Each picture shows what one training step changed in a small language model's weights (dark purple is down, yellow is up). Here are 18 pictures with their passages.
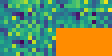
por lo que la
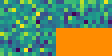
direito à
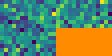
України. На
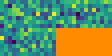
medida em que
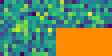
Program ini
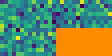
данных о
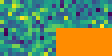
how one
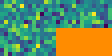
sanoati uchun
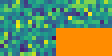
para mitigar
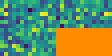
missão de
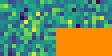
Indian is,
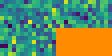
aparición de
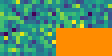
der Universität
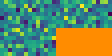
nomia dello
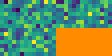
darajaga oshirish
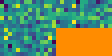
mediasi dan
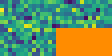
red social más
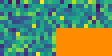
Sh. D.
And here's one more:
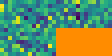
alto nivel
